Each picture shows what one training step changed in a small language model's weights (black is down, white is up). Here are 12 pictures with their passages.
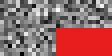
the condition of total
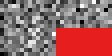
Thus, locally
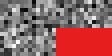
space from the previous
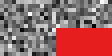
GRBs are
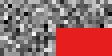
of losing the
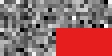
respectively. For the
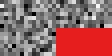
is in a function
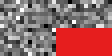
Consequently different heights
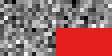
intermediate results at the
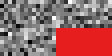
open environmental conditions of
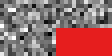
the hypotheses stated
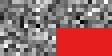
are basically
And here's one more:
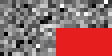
a comprehensive analysis of
